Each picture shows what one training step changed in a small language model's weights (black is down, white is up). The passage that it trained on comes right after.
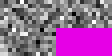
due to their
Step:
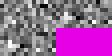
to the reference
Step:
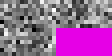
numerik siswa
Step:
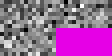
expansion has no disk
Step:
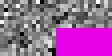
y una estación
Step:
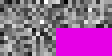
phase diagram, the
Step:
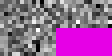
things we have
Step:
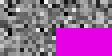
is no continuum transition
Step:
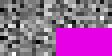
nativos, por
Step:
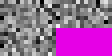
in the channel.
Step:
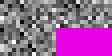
has successfully
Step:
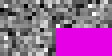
0$ we obtain
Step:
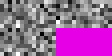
is by factor of
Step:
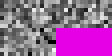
real parameters of the
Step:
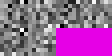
has been calculated at
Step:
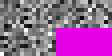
the code generator
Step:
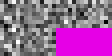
an atomic scale
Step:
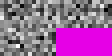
ва унинг
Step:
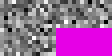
a bound state using
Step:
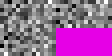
la aplicación
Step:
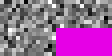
los estudios
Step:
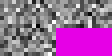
quantifies the
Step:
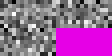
particles). Any
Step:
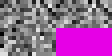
the vertices of
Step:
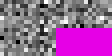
this section, we
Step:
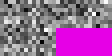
Consequently, the
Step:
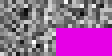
situações que
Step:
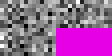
eventually become
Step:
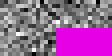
and before the electromagnetic
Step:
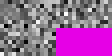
data table is as
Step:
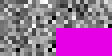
mergers as a
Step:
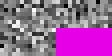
number of states in
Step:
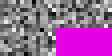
compare the results with
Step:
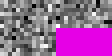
History of
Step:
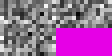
fanlar doktori,
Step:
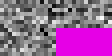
both three dimensions
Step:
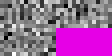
number density in the
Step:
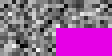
to handle samples
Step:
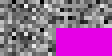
territory and
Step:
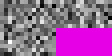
we only considered models
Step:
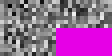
frequency components and show
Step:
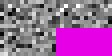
of disentangled
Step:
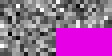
excitation. Some
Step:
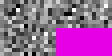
are compatible
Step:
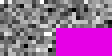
bir nechta
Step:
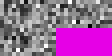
values of relevant input
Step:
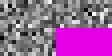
. $ If we
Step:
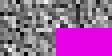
is an even number
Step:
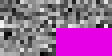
drop of voltage.
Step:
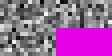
na Figura
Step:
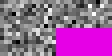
1. Зак
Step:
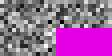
PDI growth
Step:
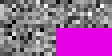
strong bistability occurs
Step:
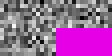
systems' output.
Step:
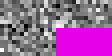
of this method and
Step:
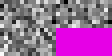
function of the volume
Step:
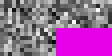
initial contact of the
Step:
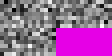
associados a
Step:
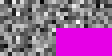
invariant rational function
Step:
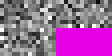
de Minas
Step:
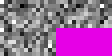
or GRB
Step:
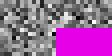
to test the
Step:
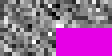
of the length of
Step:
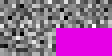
os resultados de
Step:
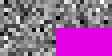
interest in the solar
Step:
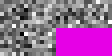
motivos de
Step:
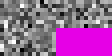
avoiding weakly
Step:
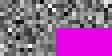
also been formulated
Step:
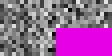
done as in
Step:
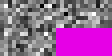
: le courant
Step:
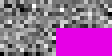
means that the two
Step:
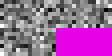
A8 of
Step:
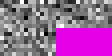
of scientific
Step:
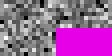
ligado à
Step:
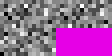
fundamentais para
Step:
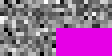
For each field,
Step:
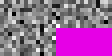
in both bulk magnetic
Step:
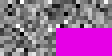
is obtained from
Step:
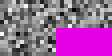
borish usuli
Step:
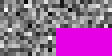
emitted by the
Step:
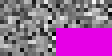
a typical particle of
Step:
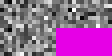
limit $c
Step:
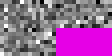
that for the 70
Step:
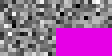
komt diens
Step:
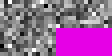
te krijgen
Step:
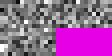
approach, while it
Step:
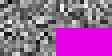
problem by always
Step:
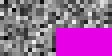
radial distance from the
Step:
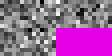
for Excellence
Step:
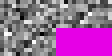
bilim va
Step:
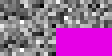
em Ação,
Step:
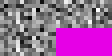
feature generation- using
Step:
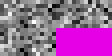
the other way around
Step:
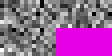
and the required frequency
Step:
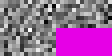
specific games used
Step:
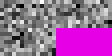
bir yerinde
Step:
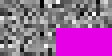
In particular, we
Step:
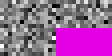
in many recent
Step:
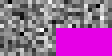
al que se
